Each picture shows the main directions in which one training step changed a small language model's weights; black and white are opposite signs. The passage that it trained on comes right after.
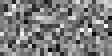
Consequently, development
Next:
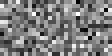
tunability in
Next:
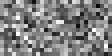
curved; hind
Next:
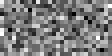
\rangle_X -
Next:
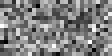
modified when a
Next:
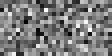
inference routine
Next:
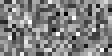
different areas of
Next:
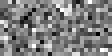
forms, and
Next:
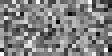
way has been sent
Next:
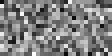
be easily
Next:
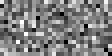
the existence of a
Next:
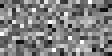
restrooms and
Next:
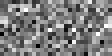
it makes
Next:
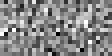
evolution and the
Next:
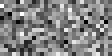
exposure to
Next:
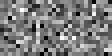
The objective of
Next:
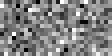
NIIED Total
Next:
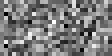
expression ${\rm
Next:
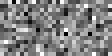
education Total
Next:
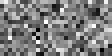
function β =
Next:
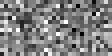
of the next
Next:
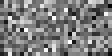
is obtained by taking
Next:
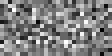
tp a simple
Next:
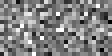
to gauge
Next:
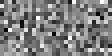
the applications, the
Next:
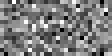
Distributions of
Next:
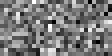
0.8 measured
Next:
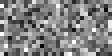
for its rapid
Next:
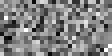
roads of
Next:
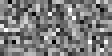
S, then the
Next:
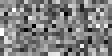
waste bags
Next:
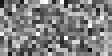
benchmark the
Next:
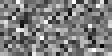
of data samples,
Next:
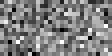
a given time in the
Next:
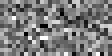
typically near to
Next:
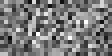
singlet $s$.
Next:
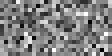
to right. The
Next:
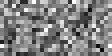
responses of the
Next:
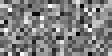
highest mass
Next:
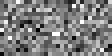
inclusion of the
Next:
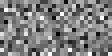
do not only require
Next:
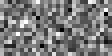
Strategy and
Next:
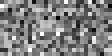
tried different values
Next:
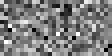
category of
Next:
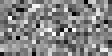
The frequency and activity
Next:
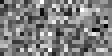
be considered. The
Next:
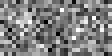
from groups of
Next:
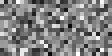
data facts and
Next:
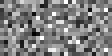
stellar models
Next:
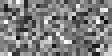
of threats to
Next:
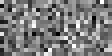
the lack of
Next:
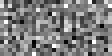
is a highly
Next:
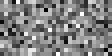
resilience for
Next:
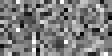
to understand the performance
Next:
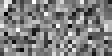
- Making many
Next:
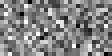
NN model to
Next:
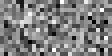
product was freed from
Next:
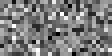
show that own
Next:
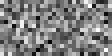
the structure functions used as
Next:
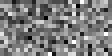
must be a spectral
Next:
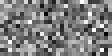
thousand years.
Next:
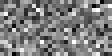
course to
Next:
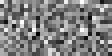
the first peak in
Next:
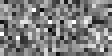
sensitivity from the
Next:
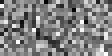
the Mechanics and
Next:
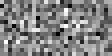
the time-step
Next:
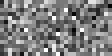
is obtained by the
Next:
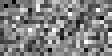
contour method is
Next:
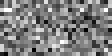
who issued
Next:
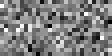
than three sigma lower
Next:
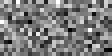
segment of
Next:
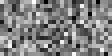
client with the
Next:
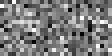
years or 19 years were
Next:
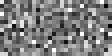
the superfluid
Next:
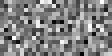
the States print
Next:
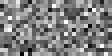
shared communications
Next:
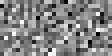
the same meaning as
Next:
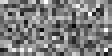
gas jet.
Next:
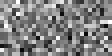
labor, further
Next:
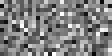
the traditions of
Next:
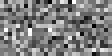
publication, including the
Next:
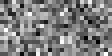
matrix need to be
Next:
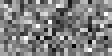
been effective in reducing
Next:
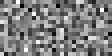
U D /
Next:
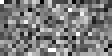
management of plant
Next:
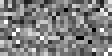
is about a person
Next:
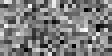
pathways, which
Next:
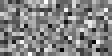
2-D van
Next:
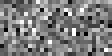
magnetic sensing,
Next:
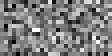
now on the
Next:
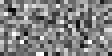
the exponential
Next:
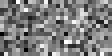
from its planes
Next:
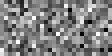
error if you
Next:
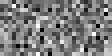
As before,
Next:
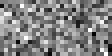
of the prompt
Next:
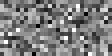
of aluminum
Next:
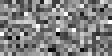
organization of the
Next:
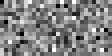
is protected from
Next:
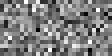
behaviors. In
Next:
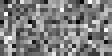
- Miss
